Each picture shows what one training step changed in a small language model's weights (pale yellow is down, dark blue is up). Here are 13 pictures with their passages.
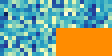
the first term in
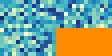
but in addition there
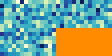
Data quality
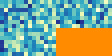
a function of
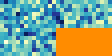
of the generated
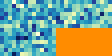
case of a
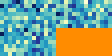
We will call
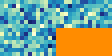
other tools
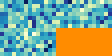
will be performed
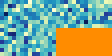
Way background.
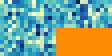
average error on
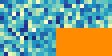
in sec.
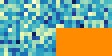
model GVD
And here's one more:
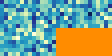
make up the
